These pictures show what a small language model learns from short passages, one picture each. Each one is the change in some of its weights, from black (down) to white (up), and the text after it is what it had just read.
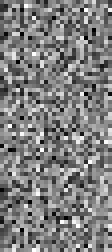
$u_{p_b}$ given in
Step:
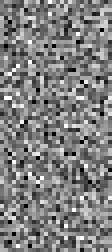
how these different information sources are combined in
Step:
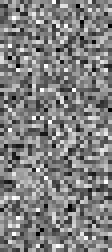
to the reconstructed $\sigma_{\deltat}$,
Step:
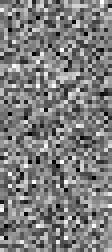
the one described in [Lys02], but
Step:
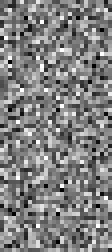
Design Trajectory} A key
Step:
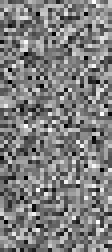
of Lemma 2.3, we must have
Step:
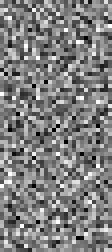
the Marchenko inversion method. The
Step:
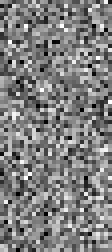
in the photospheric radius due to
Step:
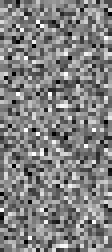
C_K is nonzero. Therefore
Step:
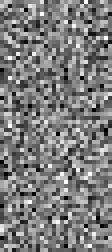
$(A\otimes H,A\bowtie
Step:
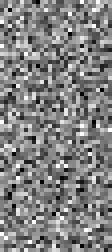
symptomatic CHF or
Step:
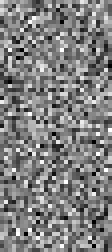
preliminary results are provided. The analysis of data
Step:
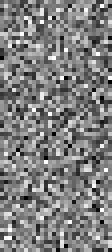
effective action in gradients of
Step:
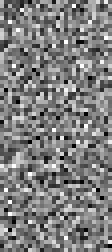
for two bunches, while keeping
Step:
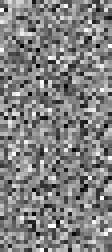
be minimized for controllably n- or
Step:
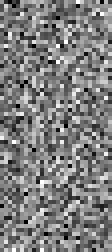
been conducted to limit and ultimate
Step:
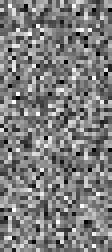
the reservation has resulted in making good
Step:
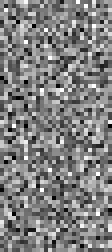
fixed values of $s_0$. From both
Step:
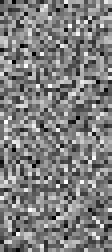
decomposition allows advective terms and sources
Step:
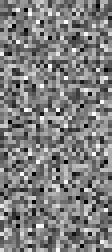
deformation of $GL(2)$ was found by
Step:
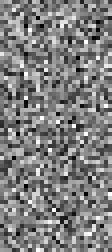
Greek school attending
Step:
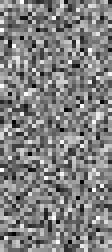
singly occupied. Spin-orbit
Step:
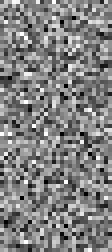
Proof. By the theorem of
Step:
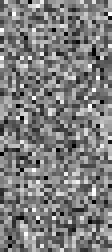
rank log-concave.
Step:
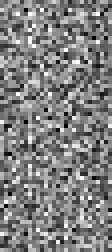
All analyses were performed with R
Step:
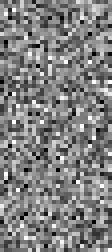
denotes the joint probability of
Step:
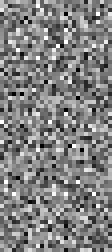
the matrices was achieved using the
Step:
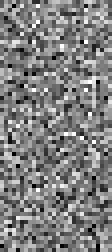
\mathbb T^N)\geq \mu$, where this
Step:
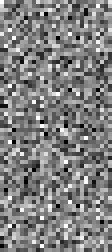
opening doors to new analysis types and experimental
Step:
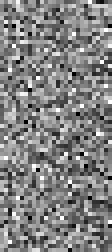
Equation (% \ref{constrain})
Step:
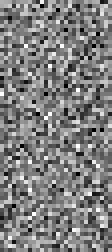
alone or in combination with other plants to
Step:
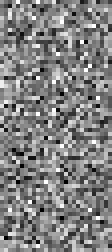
the number of \ac{RF}
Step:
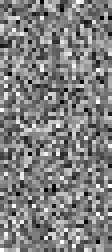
will construct different concurrence classes
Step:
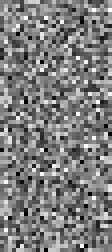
$G$. The subgroup $M$ is
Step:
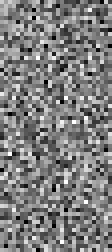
the photons' states are performed randomly
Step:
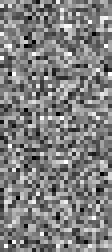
discrimination between $\alpha$ and
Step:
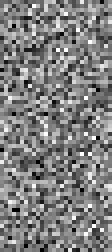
of simulations, as shown in Fig.2.
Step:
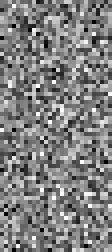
Galactic disc, the gravitational
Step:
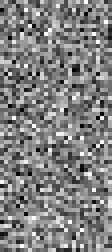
biometric sample. In other words, the
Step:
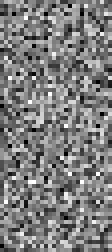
matrix is diagonal and we can weight each of
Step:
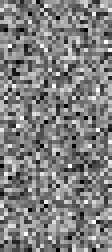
to expression $1)$ the involution
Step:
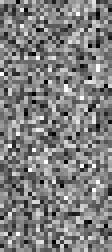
the most severe, including central and
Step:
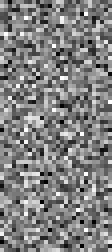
\PERIOD \]
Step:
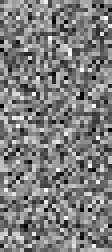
system represents both the first discovery of a
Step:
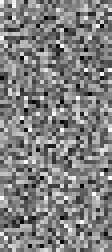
lines shift upwards).}, and
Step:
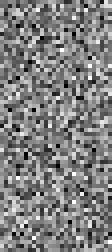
in Modern Culture.
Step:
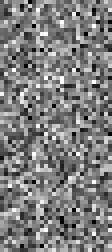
{Herner}, {Palmese},
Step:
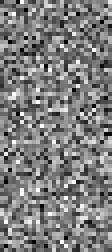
is described, and the statistical treatment
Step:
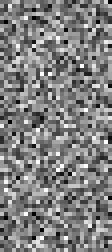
an upper direct summand of a complete and
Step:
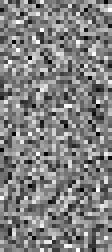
+ \braket{\mi\mi |
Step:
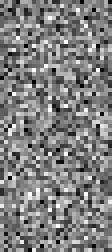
known left item as part of its
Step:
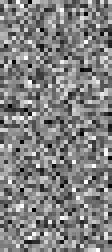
Lemma \ref{lem:1}. In the proofs
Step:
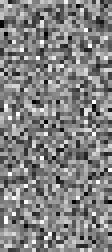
the velocity deviating from the uniform
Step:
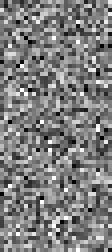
discrete distance $d_{disc}$ on
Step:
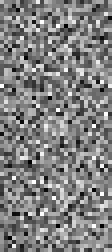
this setup. The statements of these Lemmas is
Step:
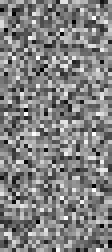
dynamics. We first access the next to
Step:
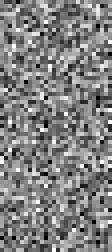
compared to the ones for which the quark
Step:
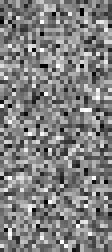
a quantum superposition, for proper measurements we
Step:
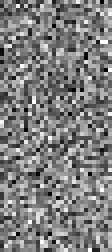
Based on the absence of tidal
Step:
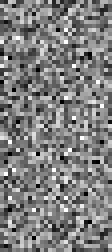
We then study the rate of convergence to
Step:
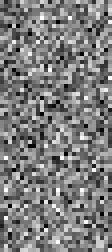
is prevalent due to cultural,
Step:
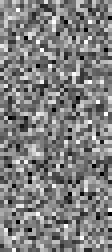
base to construct new parity-even
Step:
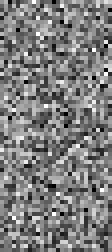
and make it a successful country
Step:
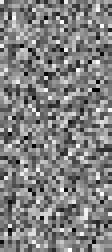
but applying an arcsin transformation will
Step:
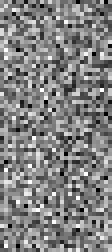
energy muons are essentially
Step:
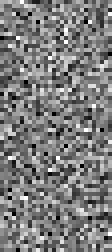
must be an even function of $\beta_-$. The
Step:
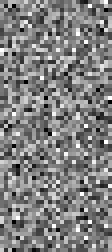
wavelength of the laser when the
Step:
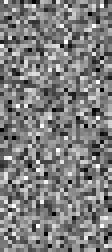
assumption is that the total life cycle
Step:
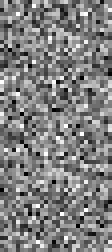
using Proposition \ref{p4}, relation
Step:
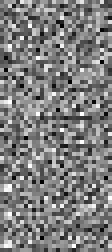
systems [44, 48]. Interaction
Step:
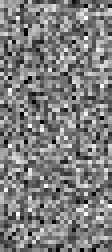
that $\sigma>\bar{\lambda}_2$ and
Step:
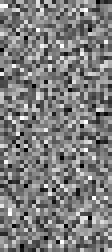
support agencies, social
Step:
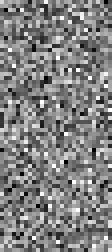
brings peace. Liberals
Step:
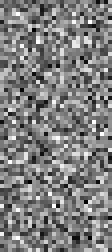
Vienna, Austria.
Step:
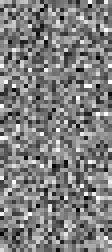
participant envisions studying to
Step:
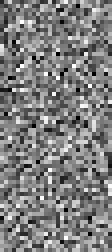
other, have led to incompatibility of
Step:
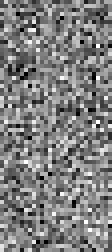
t^j } \end{equation} -
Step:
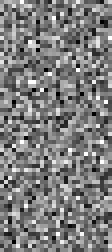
and the selection of hyper-parameters
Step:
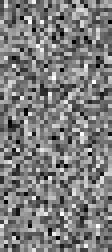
processing - Correction for daily
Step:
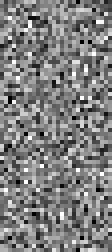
(fitted by a solid line) and an
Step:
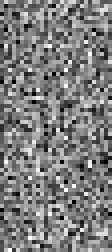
of space and time is given up for a more
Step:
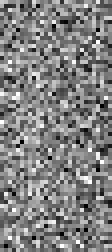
# COI GenBank #
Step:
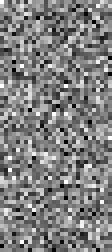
We adopt the latter approach.
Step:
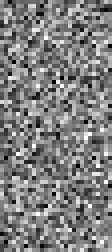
72 regional projects financed by the
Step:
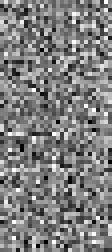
to the non-accumulator
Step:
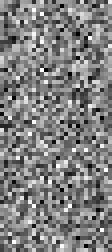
is constitutionally empowered to
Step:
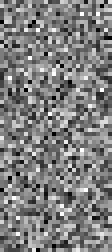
the electric field. To improve the power system
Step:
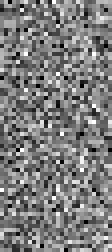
is possible without any subdivision; see,
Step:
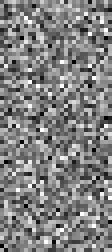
T P The law on protection of rights
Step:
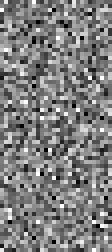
a 3--manifold $M$. Call the
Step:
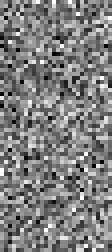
-1$ near the other endpoint
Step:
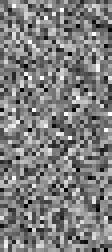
In the $u$-direction, deterministic
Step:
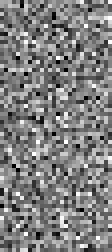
hence an important probe of possible new physics.
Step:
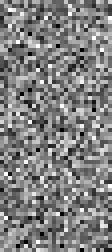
he realizes that his activities,
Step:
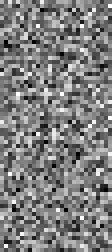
construct an AFS. On
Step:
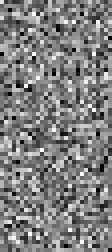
\Big[\omega _{u}\sin(\omega
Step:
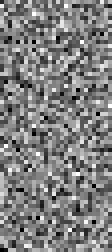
conditions such a von Neumann measurement
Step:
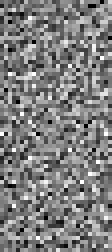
for node B. Although node A could
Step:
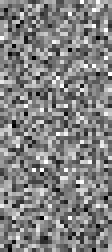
serial book. The Grand
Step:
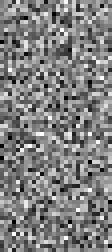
of using AI, no research has explored
